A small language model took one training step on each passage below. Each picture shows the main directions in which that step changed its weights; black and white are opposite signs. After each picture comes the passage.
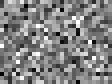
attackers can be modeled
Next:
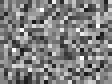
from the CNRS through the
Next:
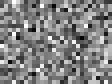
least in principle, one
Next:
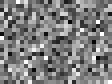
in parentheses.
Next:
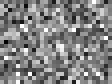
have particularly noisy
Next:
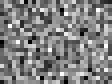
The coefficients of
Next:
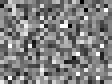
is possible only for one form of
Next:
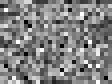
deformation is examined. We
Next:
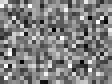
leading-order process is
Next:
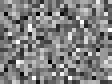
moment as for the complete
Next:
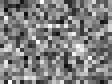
polarizer, pure states
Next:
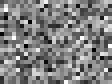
feudal lord, sets
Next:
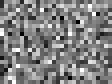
and standard deviation $\sigma$.
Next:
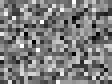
to denote gas-star
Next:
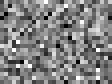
have the 2000 data from
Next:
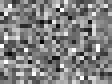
height $h_{\rm
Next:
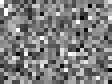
$r=a$ in Eq.
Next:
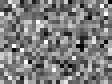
quench the local moments
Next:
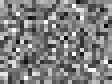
mechanical principle of
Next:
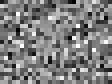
simulated log (star
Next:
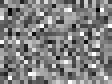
(with radiu $R$)
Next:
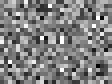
identification efficiencies and
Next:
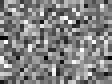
in the emission rates are
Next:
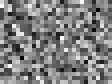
Killing vector. Here we
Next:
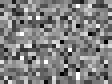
shows the normalized intensity
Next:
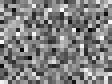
a same target or
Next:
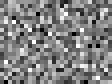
limit-cycle behavior can
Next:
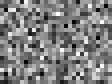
Fm_F JI \rangle
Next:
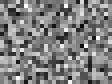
[110] direction for
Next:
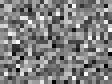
\nonumber \end{eqnarray}
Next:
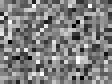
small $r_H$ and
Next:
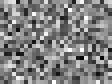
be effectively two dimensional over
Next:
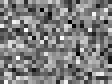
will be proportional to
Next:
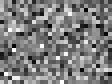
the literature that the case
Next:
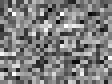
the line-to-line scatter
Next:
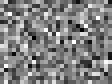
migration models.
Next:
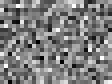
tasks like image
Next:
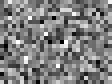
independently of the ion
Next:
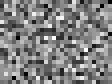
the client encrypts
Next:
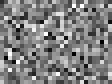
for circular orbits,
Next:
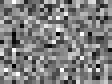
nor $\pi$. There are
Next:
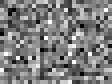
is usually determined by
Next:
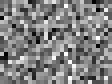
some results that allow for a
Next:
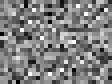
Res. Lett}.,
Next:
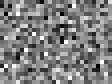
though $r_{j}$. For
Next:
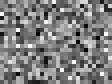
low frequencies. For a
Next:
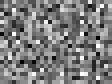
a variant to their method which
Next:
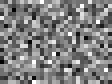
tools based on dynamic
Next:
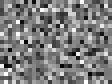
For comparison we show the corresponding
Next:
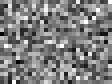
Climate regulation |
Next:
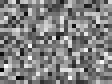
diagnose the coronal
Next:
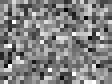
spread being much
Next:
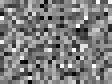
+ \varphi _2
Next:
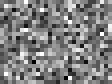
assume that initially the probe
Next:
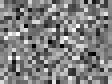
by taking the statistical average
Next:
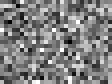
Depending on the
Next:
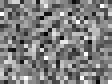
25 million interactions.
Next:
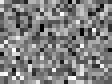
also affect these kind of
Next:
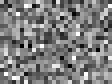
based on the NCSM
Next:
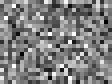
\item Construct the
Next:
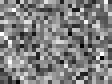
use atomic layer
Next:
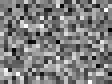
is ensured when
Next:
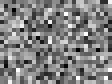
a virtual table
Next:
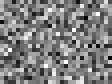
the mantle) is of order
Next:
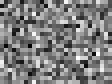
translation counterparts.
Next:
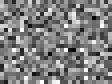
as the exchange potential between the
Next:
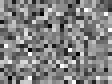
the calculation, the linear
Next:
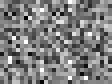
novel regulatory
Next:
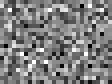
is associated with number
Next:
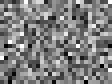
wiring diagram,
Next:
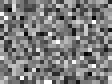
finite number by using velocity
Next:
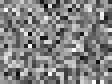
sourced by combinations of the
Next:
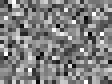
perturbation of a minimal
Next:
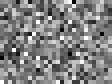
be a fresh variable that
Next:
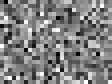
energy of $E$ =
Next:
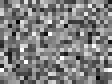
This means high spatial
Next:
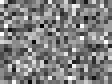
of a real heating.
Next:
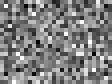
enrollment is not
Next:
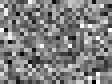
when $|g|$ is
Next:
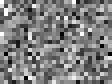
$10$ randomly
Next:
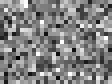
to alertness, is used
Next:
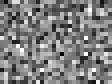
128° direction is
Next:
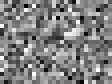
nonthermal emission was
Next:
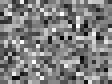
PV generation, as well as
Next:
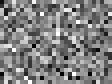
$\Lambda$ in the low
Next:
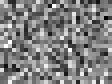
precisely the value of
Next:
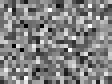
is the entanglement spectrum of the
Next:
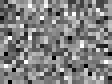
3 z: Bool = y
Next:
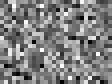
mean velocity of the outer
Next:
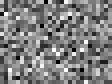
of standard classical density functional theory
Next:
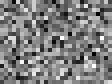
further propose a number of
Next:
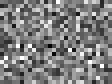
that is missed in our
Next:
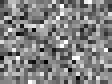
for redshift using the value
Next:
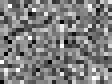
photometric data. As for the
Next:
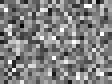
Observations 1.}--For
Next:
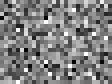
highest angular resolution
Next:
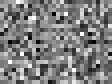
sublattices. The set
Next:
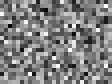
BDS spin chain
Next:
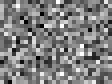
of such a gap is possible only
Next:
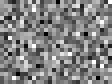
normalized with respect to the
